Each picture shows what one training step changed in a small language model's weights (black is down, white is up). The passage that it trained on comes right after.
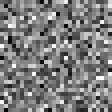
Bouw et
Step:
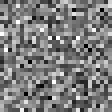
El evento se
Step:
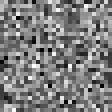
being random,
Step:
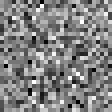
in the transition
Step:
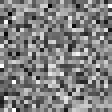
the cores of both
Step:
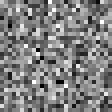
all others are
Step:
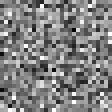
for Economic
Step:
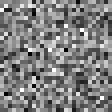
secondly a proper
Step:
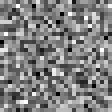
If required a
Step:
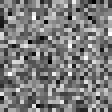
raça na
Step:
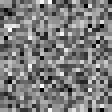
9.c shows the
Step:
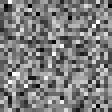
octubre de
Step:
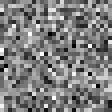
the contribution from
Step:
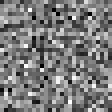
constante. On
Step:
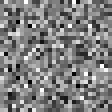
tree by use of
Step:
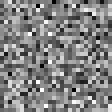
did in Theorem
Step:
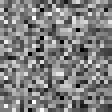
R, \tilde
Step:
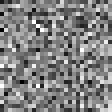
realizar a
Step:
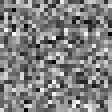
We will add to
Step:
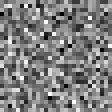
$F$ and to
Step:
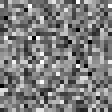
and improves the
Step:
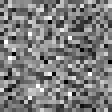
we compute its
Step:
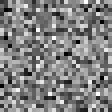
to deduce the
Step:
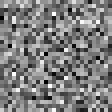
below, we have
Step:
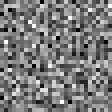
still work when
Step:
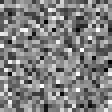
of these zeros
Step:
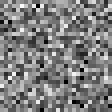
as an input.
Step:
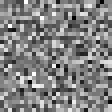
RSBF function
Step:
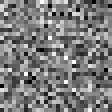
predictable and
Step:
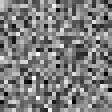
taking one step
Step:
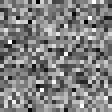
in stacked
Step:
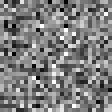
examples shows
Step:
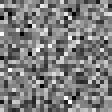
array of spins
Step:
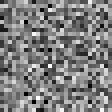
surface, and
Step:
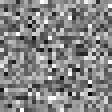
or unpredictable
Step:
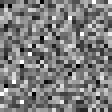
geven. Op
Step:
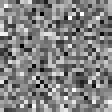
tolerable values
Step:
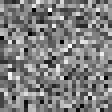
bir she‘r
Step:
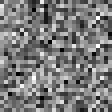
har biringiz
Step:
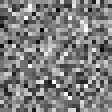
As devices
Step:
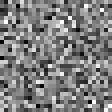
and list important
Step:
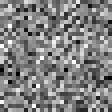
a Hopf
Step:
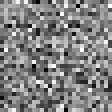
in principle,
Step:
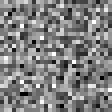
this end, define
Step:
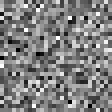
is a smooth
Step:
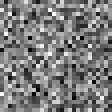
boundary in the phase
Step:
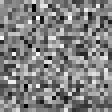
the minimax
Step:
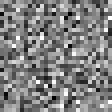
do this, we
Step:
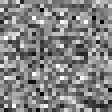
+ \lambda \Delta
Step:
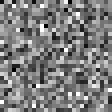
were able to
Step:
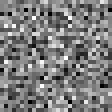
two physical
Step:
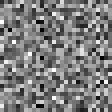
но не
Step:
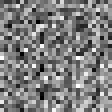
yang utama
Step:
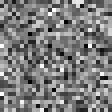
wet er zich
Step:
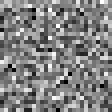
has only finitely
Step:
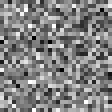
medium sized
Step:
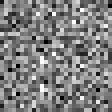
indicating that the
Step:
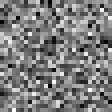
o hija,
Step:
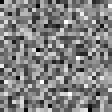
which we denote by
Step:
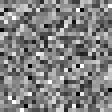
and no boundary
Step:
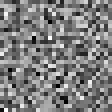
region of the
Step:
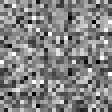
binaries can
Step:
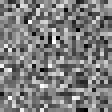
mass solutions for
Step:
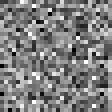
students through
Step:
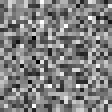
form by an equation
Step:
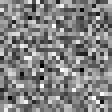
measure the amplitude
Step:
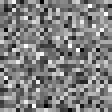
pratiques sur
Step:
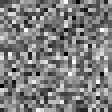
and applied
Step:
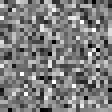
preservação e
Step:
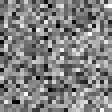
equalities \[
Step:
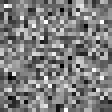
starting point is the
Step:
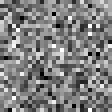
nilai yang
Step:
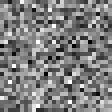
magnetic field dependence
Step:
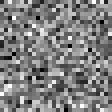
image is obtained by
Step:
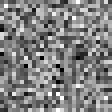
and then slowly
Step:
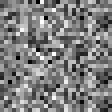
consideration are equal
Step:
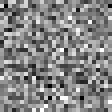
one limits the state
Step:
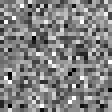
in figure
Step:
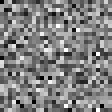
is believed to
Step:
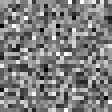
with oceanic
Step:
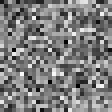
Hunter D.
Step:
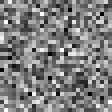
thus of importance
